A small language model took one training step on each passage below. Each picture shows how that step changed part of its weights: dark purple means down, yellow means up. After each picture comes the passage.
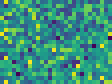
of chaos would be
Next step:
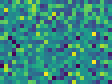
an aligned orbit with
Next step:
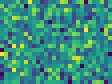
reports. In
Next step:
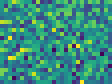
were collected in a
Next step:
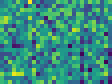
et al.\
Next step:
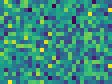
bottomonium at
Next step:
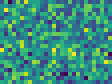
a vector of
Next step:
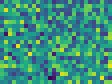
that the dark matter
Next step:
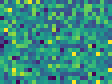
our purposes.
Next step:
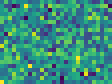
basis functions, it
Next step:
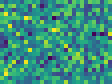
random phase noise
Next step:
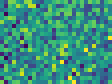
The latter is determined
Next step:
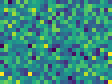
a gapped
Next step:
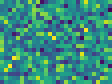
undergo internal processes
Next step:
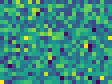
the Universe, as
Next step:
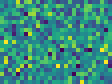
in the case of
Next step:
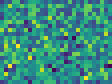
to the colored
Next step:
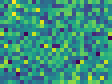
duration of the
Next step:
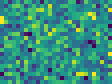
and subsequently
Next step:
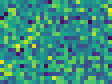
} v \in
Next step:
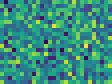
nucleating, or
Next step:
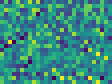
the expected-temperature
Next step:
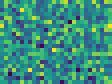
century cosmology
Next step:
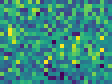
the density of states
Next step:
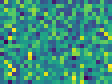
allocator ---
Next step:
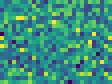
observed shell thickening
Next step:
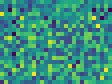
on the guest
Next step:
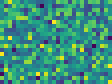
no hard model selection
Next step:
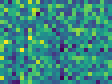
the substrate.
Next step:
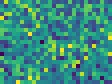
of this paper is
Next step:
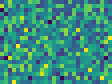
not the thickness of
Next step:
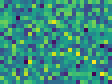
TeV Large
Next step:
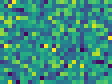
period of time until
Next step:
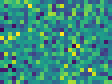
is measured with
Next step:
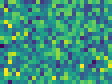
explore how the
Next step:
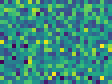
the LA
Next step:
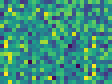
power generally is improved
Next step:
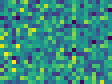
consume less energy
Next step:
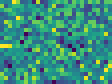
make the replacements
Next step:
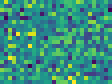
There is a
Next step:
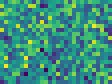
identity this reduces
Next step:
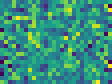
objective to minimize
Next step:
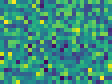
couplings, the masses
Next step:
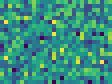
source code and dataset
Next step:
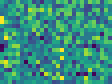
and Department of
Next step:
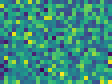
per resolution. It
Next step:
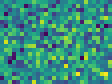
reference video
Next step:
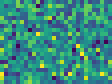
at constant Ro and
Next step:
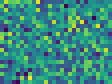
can be calculated as
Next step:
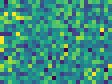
dynamical mean-field
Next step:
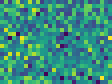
the total number of
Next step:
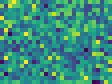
choice of the
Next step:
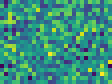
AGN can appear as
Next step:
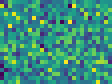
search. ##
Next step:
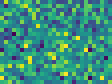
of the interaction energy
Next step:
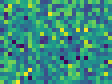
has to be determined
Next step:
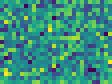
method is to create
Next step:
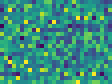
each inflated
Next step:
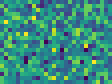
substantial difference, whether
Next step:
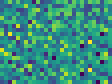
obtained from the curvature
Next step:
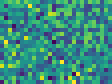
is observed in the
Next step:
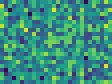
interpolates between the
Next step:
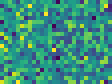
so these offsets
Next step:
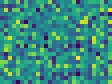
: p \cdot
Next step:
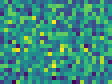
velocity distributions as long
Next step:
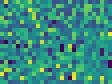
of 36. Therefore
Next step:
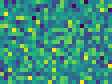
short-time scale
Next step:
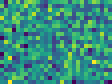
unless not
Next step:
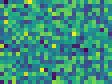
detailed analysis of the
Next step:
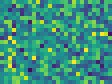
phase with more
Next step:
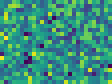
parametric classifier
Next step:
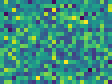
a detailed study of
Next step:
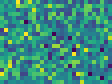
for the rest of
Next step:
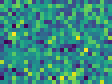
with Theorem 1.
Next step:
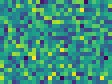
under the above
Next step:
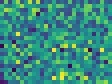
the geometry onto the
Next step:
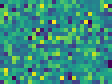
Theorem 1.1
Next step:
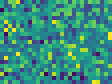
present value of
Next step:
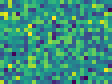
is called Killing
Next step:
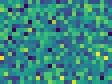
compared with the natural
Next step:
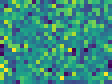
invariance. Parity
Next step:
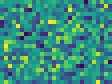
fitting (Section
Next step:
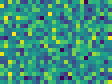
believe that
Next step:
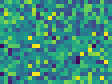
different types of pulsars
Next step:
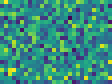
fully chemically
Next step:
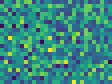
with respect to the
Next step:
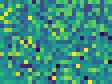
variables $x,
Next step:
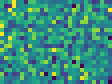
}one of four
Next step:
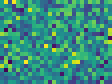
rate of the
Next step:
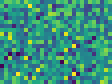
is the total input
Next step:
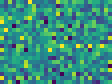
Sector III,
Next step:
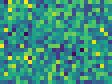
Let us introduce
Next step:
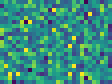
40 to prevent
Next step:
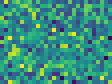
of the age related
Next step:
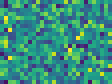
NNH integrals.
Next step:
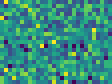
of the condition for
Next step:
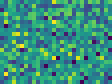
proposed four-state
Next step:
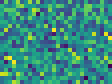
the first relativistic correction
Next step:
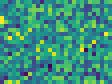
and gluons
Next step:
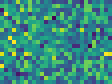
cores with that
